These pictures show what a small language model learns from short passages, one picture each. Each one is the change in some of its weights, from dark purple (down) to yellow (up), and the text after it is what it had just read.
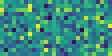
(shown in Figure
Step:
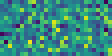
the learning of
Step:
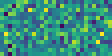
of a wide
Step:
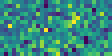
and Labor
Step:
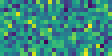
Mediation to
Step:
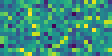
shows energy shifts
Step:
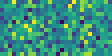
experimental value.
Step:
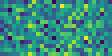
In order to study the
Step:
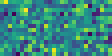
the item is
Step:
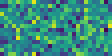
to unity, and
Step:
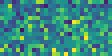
library and
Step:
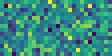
processes. The
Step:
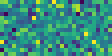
drawback of
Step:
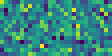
The infrared
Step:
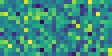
the silicate
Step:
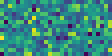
targets the dual
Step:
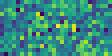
of Complex
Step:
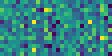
respondent does have
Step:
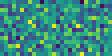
results, this value of
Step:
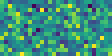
restoration of
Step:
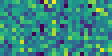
was upheld.
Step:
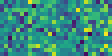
training the network from
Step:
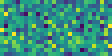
which corresponds to
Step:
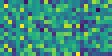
positive and time can
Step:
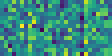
influence on waste
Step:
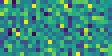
along the valley
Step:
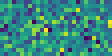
loss and loss
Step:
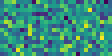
field, is what
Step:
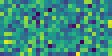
the diameter
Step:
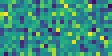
of toxic
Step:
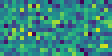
of this traditional
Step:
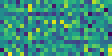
our study is may be
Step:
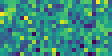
the also-fit
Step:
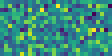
temptation and
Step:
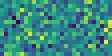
the data samples into
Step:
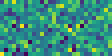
models were calculated using
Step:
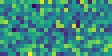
Soft and
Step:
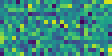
our study may have been
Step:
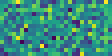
The natural initial
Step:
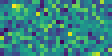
*The Green
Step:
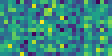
according to the
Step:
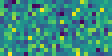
is a scaled and
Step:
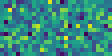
with a $V$
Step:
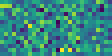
\infty$. The
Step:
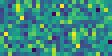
make make
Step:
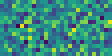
the reflected power
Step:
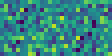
end, it is
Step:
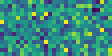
mean level spacing
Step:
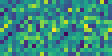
development in the long
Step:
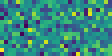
channel forming
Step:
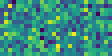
essential for
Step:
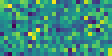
or seek a new
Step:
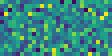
the large plume
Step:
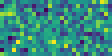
then the proposed parameter
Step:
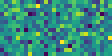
For rollout
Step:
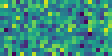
with the cavity
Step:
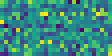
subjects within string
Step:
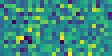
below, we consider
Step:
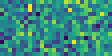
itself in different
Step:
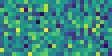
He is proved by
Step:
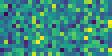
the first two conditions during
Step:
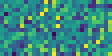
target resolution and
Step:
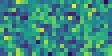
associated with this work
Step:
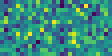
an even more open
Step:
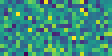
many countries
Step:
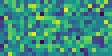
results should not be
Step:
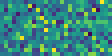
loss. The various
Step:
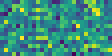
tends to a
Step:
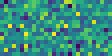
with concentrated
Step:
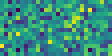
linear estimator,
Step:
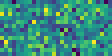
for event-time
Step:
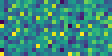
with better
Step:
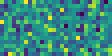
casting must be
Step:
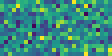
paper intended for
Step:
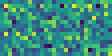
linear response or
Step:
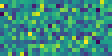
would be numerically
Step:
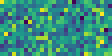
on Ethereum
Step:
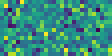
cell is set to
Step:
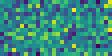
in driving
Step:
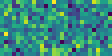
minute quantities
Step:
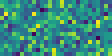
the gluon
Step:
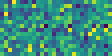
larger values than
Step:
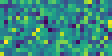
the impacts of
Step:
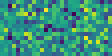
fit and a fit using
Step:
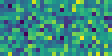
out the longest
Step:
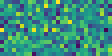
guidance to
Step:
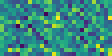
(ii) the
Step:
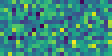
$NN$ data
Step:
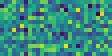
could provide to the
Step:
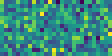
a lot of
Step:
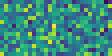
Group II
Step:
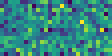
and Tech*,
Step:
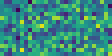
consequently fluences
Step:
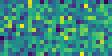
into account the
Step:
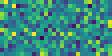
the galaxy
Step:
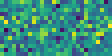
took place at
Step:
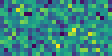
For $V =
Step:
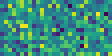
will aim to
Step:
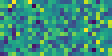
a low average
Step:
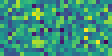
and evaluate a
